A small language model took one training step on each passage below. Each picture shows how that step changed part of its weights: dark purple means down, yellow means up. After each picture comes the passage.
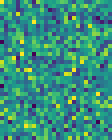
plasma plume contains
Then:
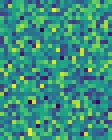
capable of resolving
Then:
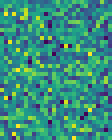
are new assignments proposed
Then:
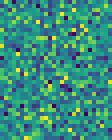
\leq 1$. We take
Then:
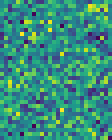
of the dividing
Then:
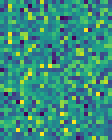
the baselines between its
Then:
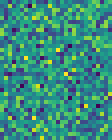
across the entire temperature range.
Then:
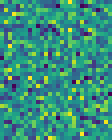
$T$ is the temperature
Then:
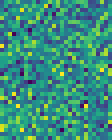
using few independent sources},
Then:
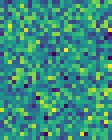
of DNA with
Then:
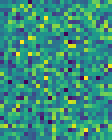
equivalent to the expression in
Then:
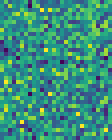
are considered. \item
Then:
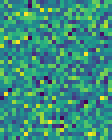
are presented to illustrate the
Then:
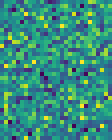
toward the Alfven
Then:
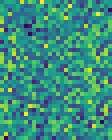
gauge field. From
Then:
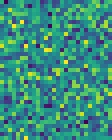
model of the delta function
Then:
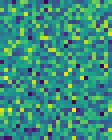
energy of the ground state is
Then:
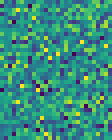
galaxy will appear point-like
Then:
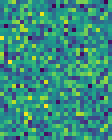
signing set. \NR
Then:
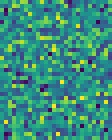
is possible to find an upper
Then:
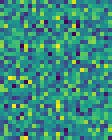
\method{} closes
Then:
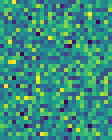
These are subjects for
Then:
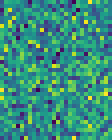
No chance of missed
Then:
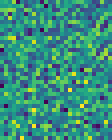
and surface potential images for 30
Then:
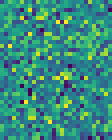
Road, Hong
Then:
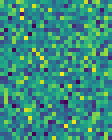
observation challenges. The
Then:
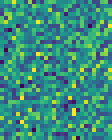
analysed optical and near
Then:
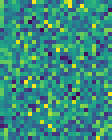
\cdot K$. Each
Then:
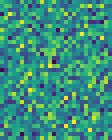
the barrel. We
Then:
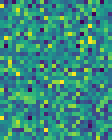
zero (equivalently,
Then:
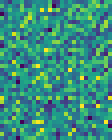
the performance based on the
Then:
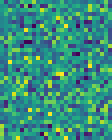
same design as Figures
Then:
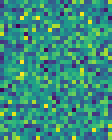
information environment that users
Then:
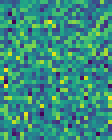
of objects from our sample have
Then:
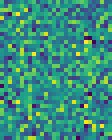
of spins to a
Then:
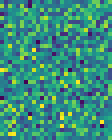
this section we discuss other possible
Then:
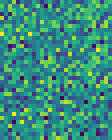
for efficient computation. We do
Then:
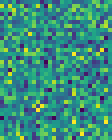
for $N \approx
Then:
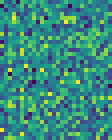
this Letter is based on
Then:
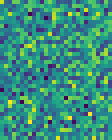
a trivial potential. The
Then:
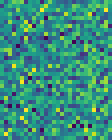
driving frequency. State
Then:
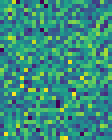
and Prospects for
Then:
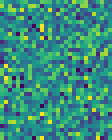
relevant issues. For
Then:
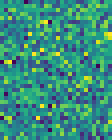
DFT, by using
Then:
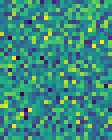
order parameter profile for these cases
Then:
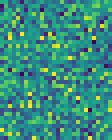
(b) Schematic
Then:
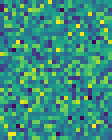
a retuning of
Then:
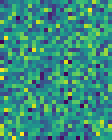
new modelling approach with a
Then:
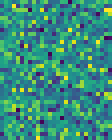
\end{equation} This
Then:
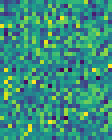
cases of interest, the order
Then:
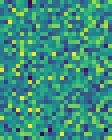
appears in document
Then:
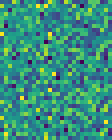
strictly increase the
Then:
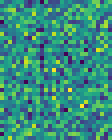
and the entropy of the
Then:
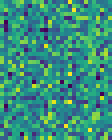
matrix. We further assume that
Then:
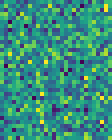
of the two-lepton
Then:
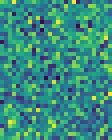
2003). The presence of
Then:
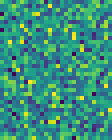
optical depth parameter $p$,
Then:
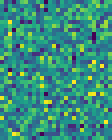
angle $\alpha_{\rm
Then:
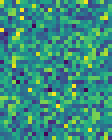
ion irradiations. The
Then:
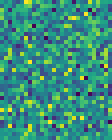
frequency of the resonant
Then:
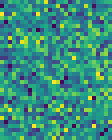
API v3
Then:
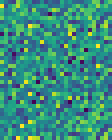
flavour production in this
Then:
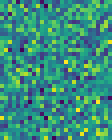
for each observable has the
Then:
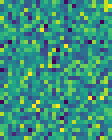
the finiteness of
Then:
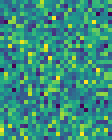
FM & This work &
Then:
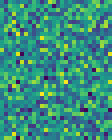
form \begin{eqnarray}
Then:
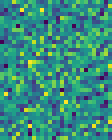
advantages: a)
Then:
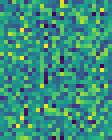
Here, we note that the
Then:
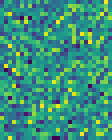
prediction for rectum
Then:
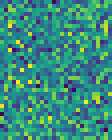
as described by the conditions in
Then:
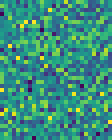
In this case the quantum
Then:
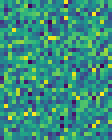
As a result, much
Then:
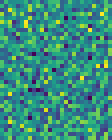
attenuation curve of
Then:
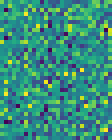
It will be shown below,
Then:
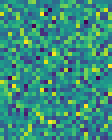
can approximate the difference
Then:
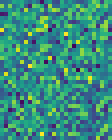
each experiment, assuming the
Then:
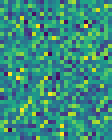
which resembles the
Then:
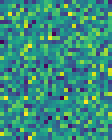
the source flux value during the
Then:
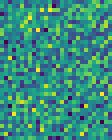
the value of interaction strength
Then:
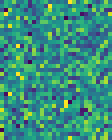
literature on such photonic
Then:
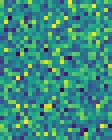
set to unity,
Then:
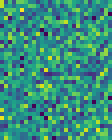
for each reconstruction procedure.
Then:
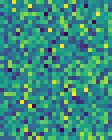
spectra, supplemented by
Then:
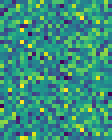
line of sight, whose
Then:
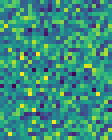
local-global plant
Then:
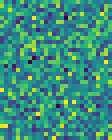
a single circuit.
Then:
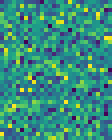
\end{align} where
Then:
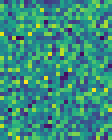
analytical consequence of
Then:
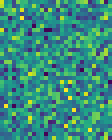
decay constants. The
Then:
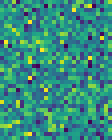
|3\rangle)$, for
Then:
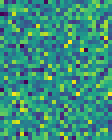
rotation of the polarization plane
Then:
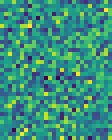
of net particle transport is
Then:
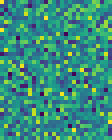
surface. This variation is less
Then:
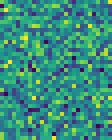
proposed single FDSOI
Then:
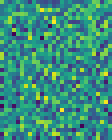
is not. This is because
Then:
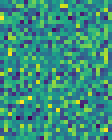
as not supporting dynamic
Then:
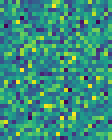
aim in the present paper
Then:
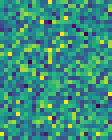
best of our knowledge,
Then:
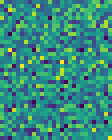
by a factor of 7 with
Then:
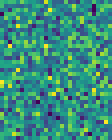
$\pi^+$ decay of
